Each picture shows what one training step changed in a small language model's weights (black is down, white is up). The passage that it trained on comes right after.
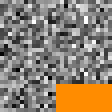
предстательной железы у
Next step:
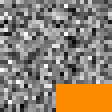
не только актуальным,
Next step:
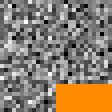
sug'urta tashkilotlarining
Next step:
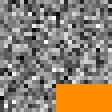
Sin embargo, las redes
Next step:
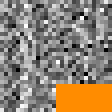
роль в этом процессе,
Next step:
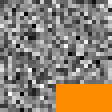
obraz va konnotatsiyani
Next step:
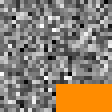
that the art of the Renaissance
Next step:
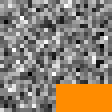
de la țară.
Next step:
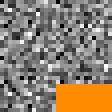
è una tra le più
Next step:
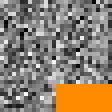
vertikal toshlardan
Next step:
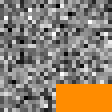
eng avvalo, kishilarning
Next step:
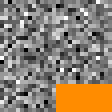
portlarına shekem
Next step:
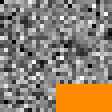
mobiliário solto, na
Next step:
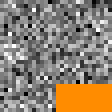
berilishi katta tasir
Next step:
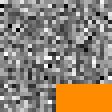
à court terme,
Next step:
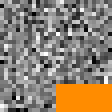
bois integrativ yondashuv
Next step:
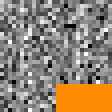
тип початкового
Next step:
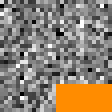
Shuningdek, oliy
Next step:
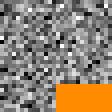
un ser humano experimente en el
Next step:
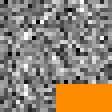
запретил использовать
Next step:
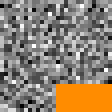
повседневных [1].
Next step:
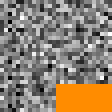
xalqaro xavfsizlik
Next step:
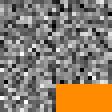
elevada y que, sin
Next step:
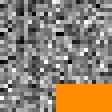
davlatning ham, jamiyatning ham
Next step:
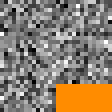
el debate, y el tema se
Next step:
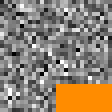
fanining asosiy o'rganish
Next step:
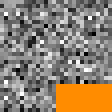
ahamiyati beqiyos
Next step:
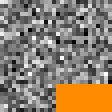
Sciences, Associate Professor at
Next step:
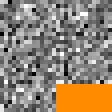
микроҳаттӣ ба
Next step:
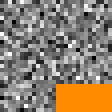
através dos controladores de
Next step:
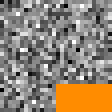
плацента – плід,
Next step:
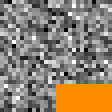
sifatida e'tirof etish mumkin. Bu
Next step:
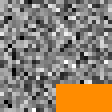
seus poemes. Paraules
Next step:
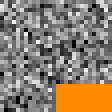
теплообмена в таких
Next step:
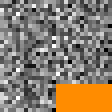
комунікації, і в
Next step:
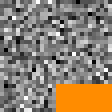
— atunci el trebuie
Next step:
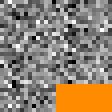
dann hilft ihnen das
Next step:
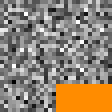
is a Conversation?“
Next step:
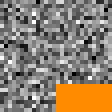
au Nigéria Nous
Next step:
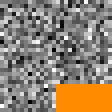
kuplab iqtisodchi olimlar
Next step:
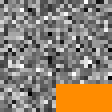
componentes de fortificación.
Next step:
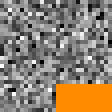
joriy o'quv ishlarining
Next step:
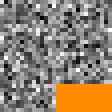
kapsar. Gul ve
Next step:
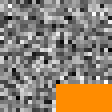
esses autores, ocorrer
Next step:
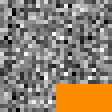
21 (если выбран
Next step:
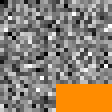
метаболического синдрома
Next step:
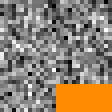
kuchaytirish uchun quyidagi
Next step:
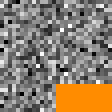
e fios de algodão WA
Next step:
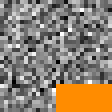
field notebook and a
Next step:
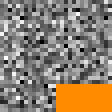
pertencem a momentos e
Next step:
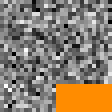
gazetasini chqaradi.
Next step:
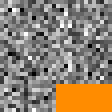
ролі держави у
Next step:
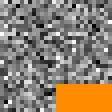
to be implemented on each
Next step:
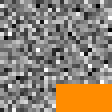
a los años 20 del pasado
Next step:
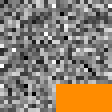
ember vagyok <input
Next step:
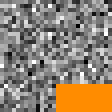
platformlarından biridir.
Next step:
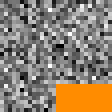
University Press 2010. ³
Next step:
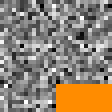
do Brasil, o projeto foi
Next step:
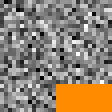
brasileiro a adoção de
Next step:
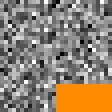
Julián (B) y
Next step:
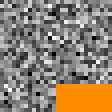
da'vat etmoqda.
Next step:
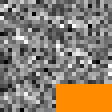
consommation de soja importé en
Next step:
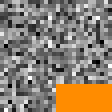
corporate management system in
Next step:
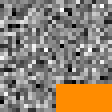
muvofiq boshlang'ich
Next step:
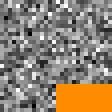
domenii de activitate
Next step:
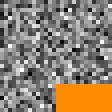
de los Registros Públicos
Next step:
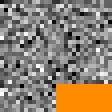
2012). Considerando também a formação
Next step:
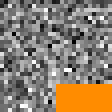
internacionales que han determinado el
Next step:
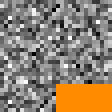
in the classroom,
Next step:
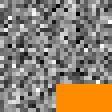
in the Eighteenth and
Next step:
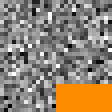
power for turnover intention
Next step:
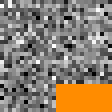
de estabelecer medidas que
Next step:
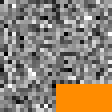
139 Komilov Umidjon
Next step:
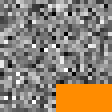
jarayonida bino-inshootlarning
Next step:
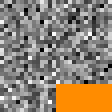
Revista Inapiários,
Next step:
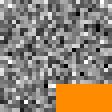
en los aspectos comunitarios,
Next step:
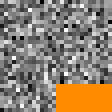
Наимова (ответственный
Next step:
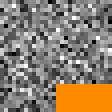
puede influir en esta tendencia.
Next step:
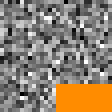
pedagogning o'zligi, pedagogik
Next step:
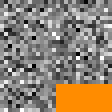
Respiro hondo. Las
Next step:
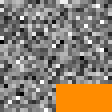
que em tese a Lei de
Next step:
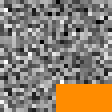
11,3% dos artigos que
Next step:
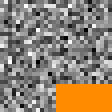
ризиків. Висновки.
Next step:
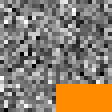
huquqiy munosabatlarni
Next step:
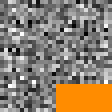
بشر است، در
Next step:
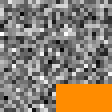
acel afară proxim și nu
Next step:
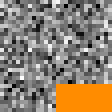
tahlili: muammolar va
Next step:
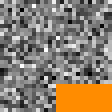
derechos (la Pacha
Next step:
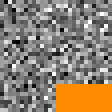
de vitamina D aumenta
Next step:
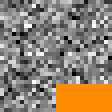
*sousveillance*, де
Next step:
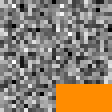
guliston yoxud
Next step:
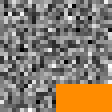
Mundial en Davos,
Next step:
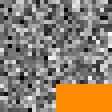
para verificar certos
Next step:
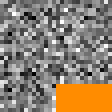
8. Hoeck S.,
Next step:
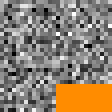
згоряння у
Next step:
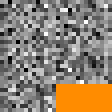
soliq salohiyatini aniqlash
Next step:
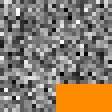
shunday munosabatda
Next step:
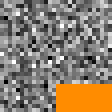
para enfermeiros. Rio
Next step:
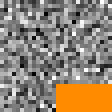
esa tarixiy davr
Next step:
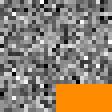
belgilarni farqlash uchun
